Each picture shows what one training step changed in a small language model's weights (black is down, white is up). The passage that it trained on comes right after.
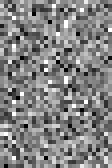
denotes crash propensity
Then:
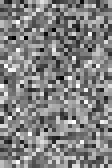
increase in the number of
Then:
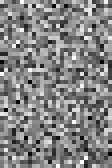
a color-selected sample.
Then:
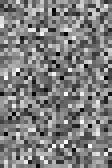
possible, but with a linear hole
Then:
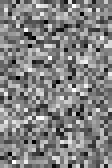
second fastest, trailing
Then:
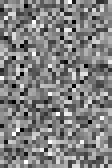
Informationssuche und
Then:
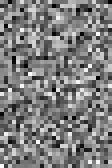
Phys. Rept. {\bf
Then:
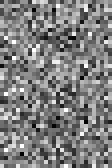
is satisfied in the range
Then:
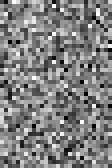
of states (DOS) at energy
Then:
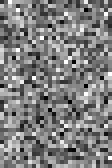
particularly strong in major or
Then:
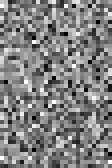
code phase, then the anyon
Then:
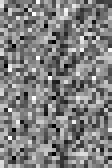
znaczenie. W
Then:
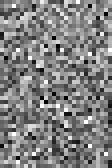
From the difference between the expected
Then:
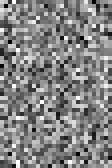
preparatlar isə
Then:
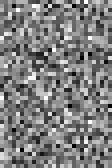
financiële stress
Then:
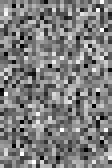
Taibi D.,
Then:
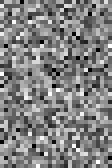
a entender o objeto
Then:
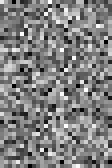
particularly resonates with our
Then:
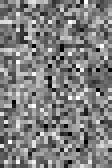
яку можна передати у
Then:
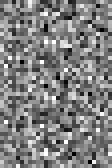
Sri Lanka,
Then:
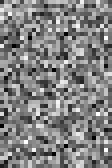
sombreamento que apresentou
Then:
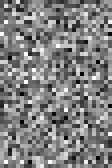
"letter pictures"
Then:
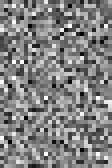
that analytically determines the
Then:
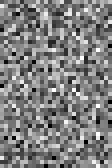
a ideia central dos artigos
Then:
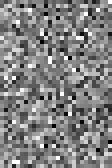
as células
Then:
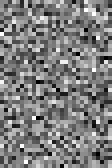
en las empresas privadas
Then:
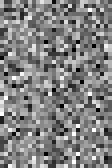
signal amplitudes of the
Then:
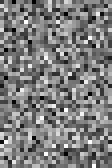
del suelo Con el fin de
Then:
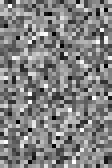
haloes (with different masses
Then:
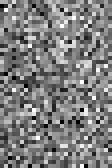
И ^3He В
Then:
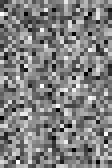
operability of the added
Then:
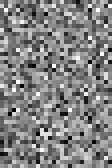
the break radius have the same
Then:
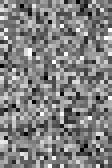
to the imaginary part.
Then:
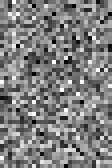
inconclusive, but not to
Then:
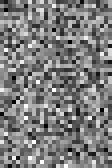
given value. In this case, the
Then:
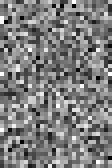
between a micro-review and
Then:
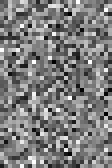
depends on the specifications of the
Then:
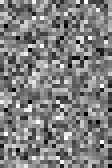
and (\ref{Diff}),
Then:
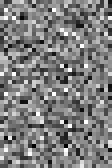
de águas
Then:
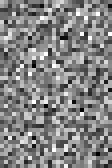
every $t \in
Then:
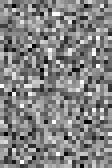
Article IV Consultation
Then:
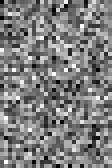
separately, but only their ratio,
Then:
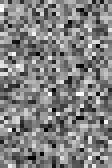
huomioiden niiden
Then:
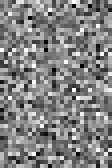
of microorganisms,
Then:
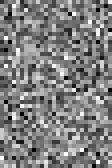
die Daten nicht auf die
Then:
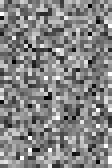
the triplet $|\Psi
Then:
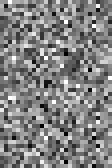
XRT in the softer
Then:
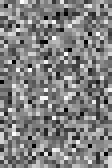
to get the descriptions
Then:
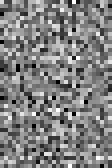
line (see text). \\
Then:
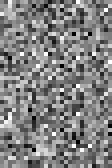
leads to a nonlinear equation for
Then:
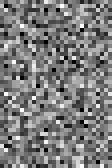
1766$ seconds or about
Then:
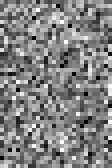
$\beta_\lambda$ are close
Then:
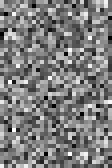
rubob prima,
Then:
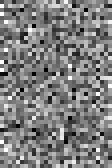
по Тюменской
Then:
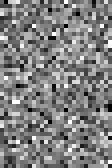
spin susceptibility
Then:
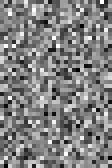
do farmacêutico
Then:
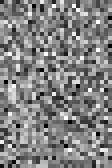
a function of the inverse
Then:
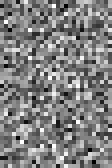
by \begin{align}
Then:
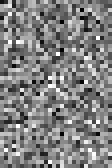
особенно о составе
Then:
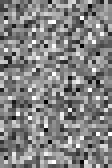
latter one can be considered an
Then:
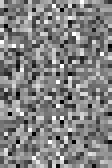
\end{figure*} The
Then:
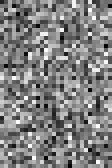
where the pole should be
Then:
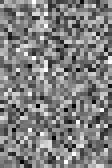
frequency, we observe the
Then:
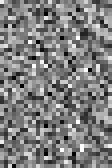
espiral podía
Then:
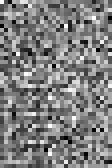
additive since it makes the mean
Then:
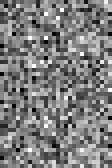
- Касян,
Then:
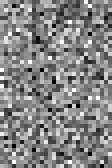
the parent compound or
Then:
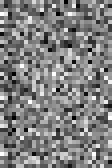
the resulting LDOS modulations
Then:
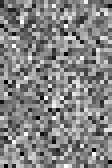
injection dominates the spin dynamics
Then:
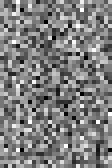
foydalanish hisobiga
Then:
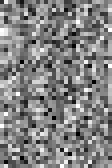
đó, dù
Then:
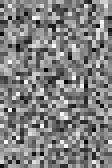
gallegos en
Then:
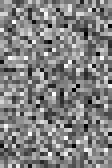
alternativo, transcritos
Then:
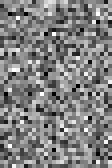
at the beginning of section
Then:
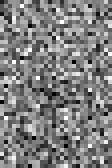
the problem of finding them to
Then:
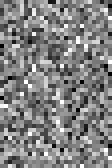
ejecución de la
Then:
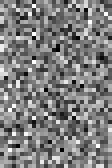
la Restauración, como
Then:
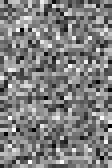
velocity of the entire
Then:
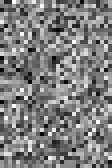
is determined by the motion of
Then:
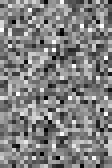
size of 50. The
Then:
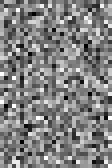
considerar o parâmetro
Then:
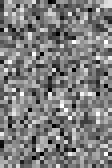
spread and placed as
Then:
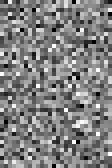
agregado no comportamento da
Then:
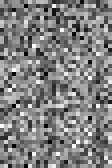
from the beginning of the
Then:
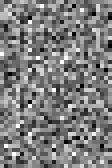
ijodiy yondashuvi va
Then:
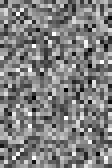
voqealar tasviri
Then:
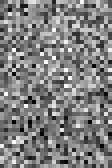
унинг мазмуни
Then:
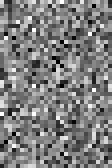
this is due to the resolution of the
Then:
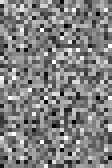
to be included due to
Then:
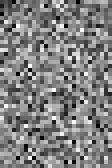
the pressure dependence of the low temperature
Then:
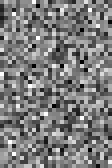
board are the slow and
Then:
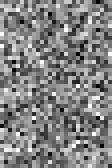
Pomeron "effective
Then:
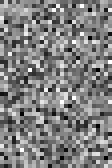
da donne e uomini
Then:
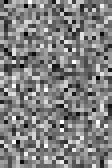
of several works that
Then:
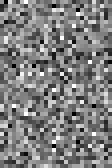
as the average of the finite-time
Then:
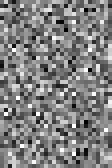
estructural. El breve
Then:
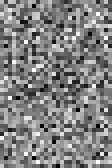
also be considered, by inserting
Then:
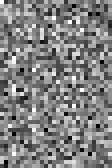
compounds could be
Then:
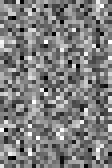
ko'rinadi. Ularda
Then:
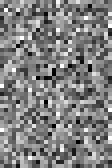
the same distance as \astar.
